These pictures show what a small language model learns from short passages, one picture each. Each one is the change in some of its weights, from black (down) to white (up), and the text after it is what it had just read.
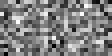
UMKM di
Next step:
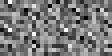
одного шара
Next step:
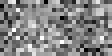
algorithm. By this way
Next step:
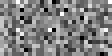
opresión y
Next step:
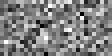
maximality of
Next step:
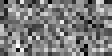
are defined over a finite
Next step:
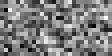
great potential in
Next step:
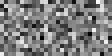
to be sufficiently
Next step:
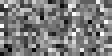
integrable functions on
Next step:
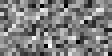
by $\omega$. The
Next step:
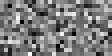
the prolongation
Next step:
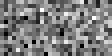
we note the connection
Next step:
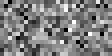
और वे
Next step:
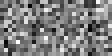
$ carries to
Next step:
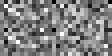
$G$. Then
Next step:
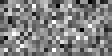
явищем та
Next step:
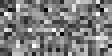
pierdes la
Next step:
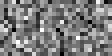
are evaluated
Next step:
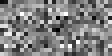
XX века
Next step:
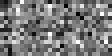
strongly on the
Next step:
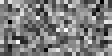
distinct affine
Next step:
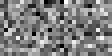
$\ep $ and
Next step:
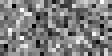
cette situation, des
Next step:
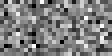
that $c_1
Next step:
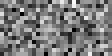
para exercer tal
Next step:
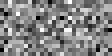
$1$ face of
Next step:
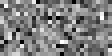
Annotation. This
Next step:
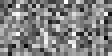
non-negative in
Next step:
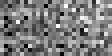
bound. Therefore, we
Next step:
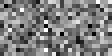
cadre de la
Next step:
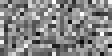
de conservar y
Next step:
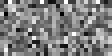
and $j >
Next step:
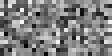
vista que criam
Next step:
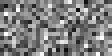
management of
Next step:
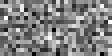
a birational
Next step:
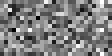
va undosh
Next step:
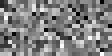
да ми у
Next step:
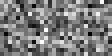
then the next state is
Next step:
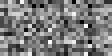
the other hand, the
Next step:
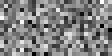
prove, by a simple
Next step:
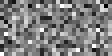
\section{The natural
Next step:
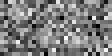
exponents of the complex
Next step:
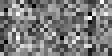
obtain the following result.
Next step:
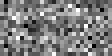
of vertices inside the
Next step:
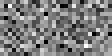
confinari in
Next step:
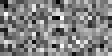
и тот же
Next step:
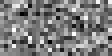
$\rho$-form of
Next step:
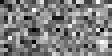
in accordance to
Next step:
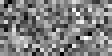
{\em On the structure
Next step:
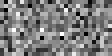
is a weak solution of
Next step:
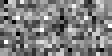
for an integer homology
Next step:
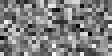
i.e., one
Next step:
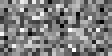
a mixture of
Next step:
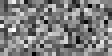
help of
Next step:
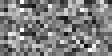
with the existence of
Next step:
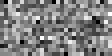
respect to $x$
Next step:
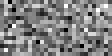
bounded. Examples
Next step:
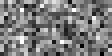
Isso ocorre
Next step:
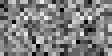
in homology, by
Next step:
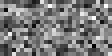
as follows. In section
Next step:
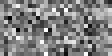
the optimal constant and also
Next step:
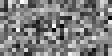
SC problem in a
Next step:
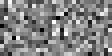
de noviembre
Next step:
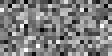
the preconditioned
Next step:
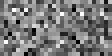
bound 0 claimed by
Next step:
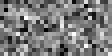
for any $\gamma >
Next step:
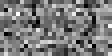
as does the excess
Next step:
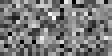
is reflected in our
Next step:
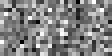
butun jamiyat
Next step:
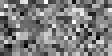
what makes it more
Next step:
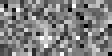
públicas que
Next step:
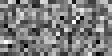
Phys Ther
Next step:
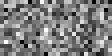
et communication
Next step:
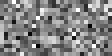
at least 2, so
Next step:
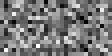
equivalent definition of the
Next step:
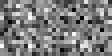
Then, for any
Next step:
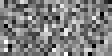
University Press,
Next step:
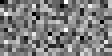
на одного из
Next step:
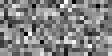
the integer $k$
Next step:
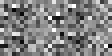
ve İşlev
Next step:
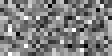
+ \lambda_2
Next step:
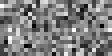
um serviço
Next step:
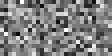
to the theory of
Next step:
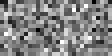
белка в
